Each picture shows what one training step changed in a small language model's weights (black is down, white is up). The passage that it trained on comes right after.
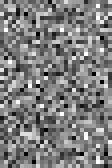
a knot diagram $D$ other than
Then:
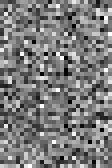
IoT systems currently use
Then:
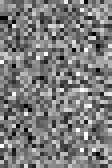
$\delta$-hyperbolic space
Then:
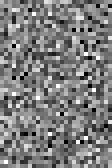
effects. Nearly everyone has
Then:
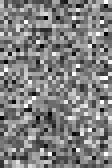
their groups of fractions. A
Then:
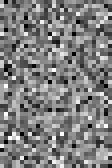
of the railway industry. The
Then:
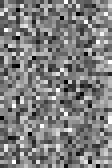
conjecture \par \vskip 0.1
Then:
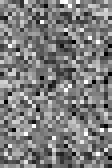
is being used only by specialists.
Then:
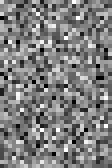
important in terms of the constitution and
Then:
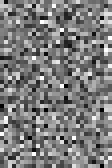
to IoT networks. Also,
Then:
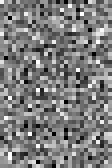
of OS/RDM training within
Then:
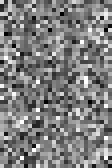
in the curve degree $n$ while
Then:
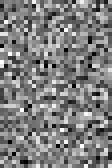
domestic and international community standing,
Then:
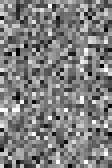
conducted in line with the regulations
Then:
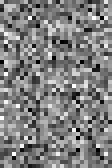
can be computationally expensive to produce
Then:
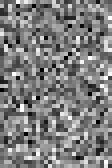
Six galax- Figure
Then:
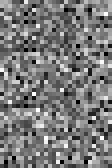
- 3) If perfectly lying
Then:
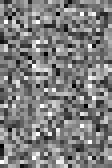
the Criminal and Criminal
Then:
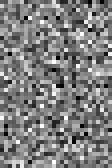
exploration, and unmanned
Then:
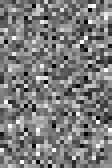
Early involvement of employees -
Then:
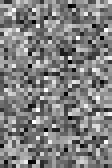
training. The accuracy on the training set
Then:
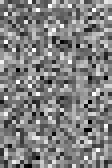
can solve the limitations associated with using
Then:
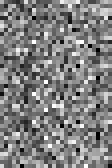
is periodic. However, the actual
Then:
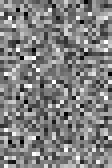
a pentane thermometer)
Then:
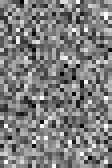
is just the Bach tensor, and
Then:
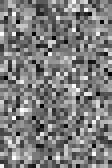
Concluding remarks are made in
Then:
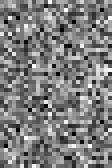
the oxidation process over the surface of
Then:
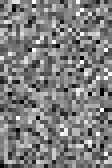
Further, Dyllick &
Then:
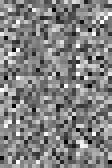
a major issue with regard to the health
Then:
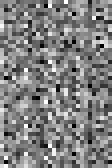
and findings that contribute to understanding best practices
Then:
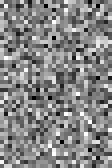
the predictions, which indicates the relationship
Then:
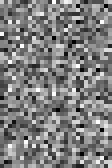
as the exoskeleton
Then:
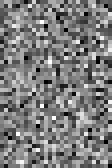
al, found that foetus with
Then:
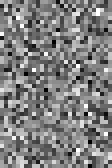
Waitaki system, with
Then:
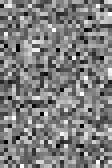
from $P_\preceq
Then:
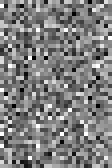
under influence of this non linear
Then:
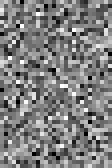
group $Y$ is topologically isomorphic
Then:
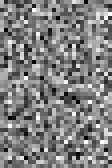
the discovery of novel predictive
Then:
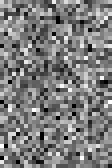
a trust region but generally converges
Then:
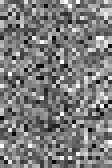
is singular at $a$ the tangent
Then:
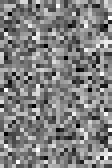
to the evolution equation (in
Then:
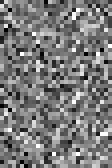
characteristics of watershed
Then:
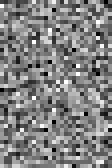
the classroom.³⁰
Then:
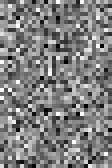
three randomly selected local governments in
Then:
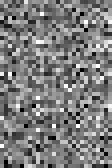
the Besov norm of the function
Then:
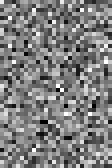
of the random variable $\xi$. Such
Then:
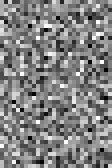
from diagnosing by involving monitoring algorithms.
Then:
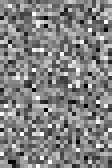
Census. To examine this, we
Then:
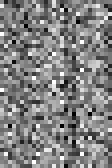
of the disease; according to the
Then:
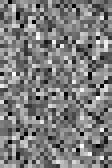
of observed mean daily incident solar radiation
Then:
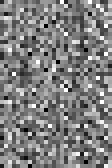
TAČR KAPPA
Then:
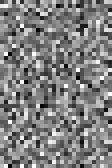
of a 10000-element uniform
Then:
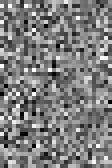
after the end of each treatment course.
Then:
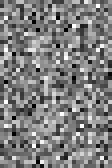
HH continuum; -
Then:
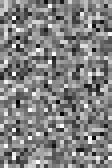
Processing Model Extensive data
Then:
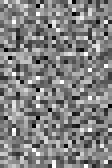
strength, a lower carbonation depth and
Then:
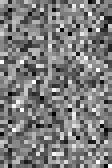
privatisation of Berlin's
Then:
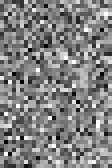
is the number of iterations required to solve
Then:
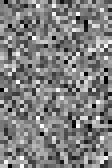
the eigenvalues via a smoothing of the
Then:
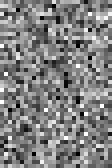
a muscle are detached along
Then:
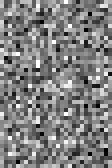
identified as measures for improving accuracy of design
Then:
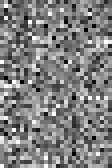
the CO₂ converted into
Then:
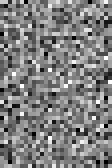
often find conversational timing
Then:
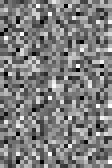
equivalence in \cite[\S
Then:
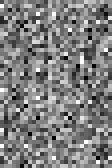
vaccine effectiveness protocol 2019–2020
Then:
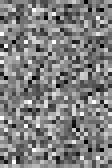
data practices to be applied within the
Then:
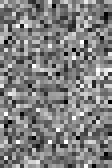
the partitions conjugation classes cardinalities
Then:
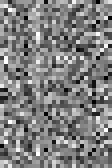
of a non-orientable
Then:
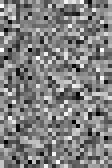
present our adapted formulation of the master problem
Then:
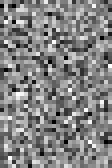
process: linear, corrective,
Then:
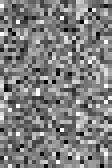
with hexane was carried out for
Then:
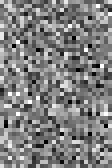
from a database in pre-defined
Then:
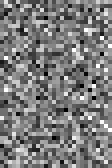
City. After approval was
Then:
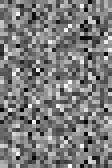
FN = False Negative
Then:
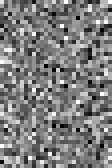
can get another family of cubic
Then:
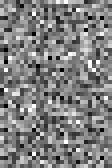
way in which these models can be
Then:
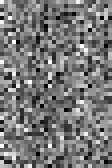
only one normal cone construction employed in the
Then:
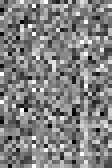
style={at={(axis description
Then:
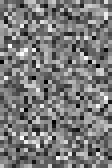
has the tendency of producing
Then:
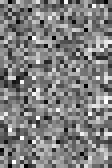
the square of the electric field
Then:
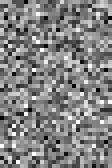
this equivalence is not known. It is
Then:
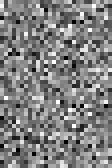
but also to high-school
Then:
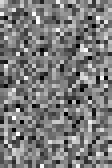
constant $C_2$. For each
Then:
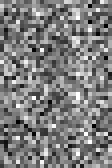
dominant radio origin. Fig.
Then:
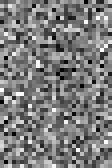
a data permit**, only through an
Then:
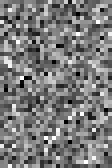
write $$\tilde{\alpha} =
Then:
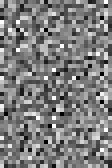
be one of the most acceptable
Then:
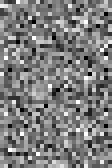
a piecewise-constant boundary
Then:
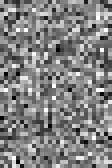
the inclusion mapping of $Z$ into
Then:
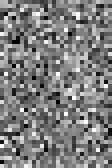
Collagen fibers bind
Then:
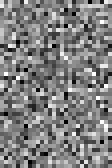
diagonal of the indentation according to
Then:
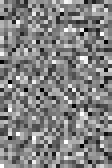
as well as dealing with
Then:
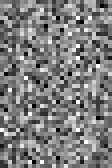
Papaghiuc in
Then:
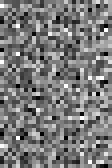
6. Discussion : The results of
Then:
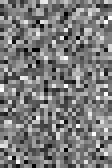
being one ummat of
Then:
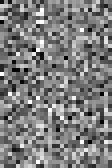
Alang ship-breaking
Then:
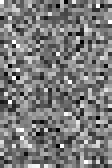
subcategory of $\uB$. If
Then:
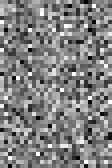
device to solve this problem as shown in
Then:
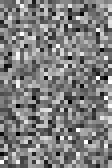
\rightarrow \mbox{Hom}_{L
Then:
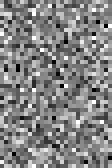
we carry out a preliminary study
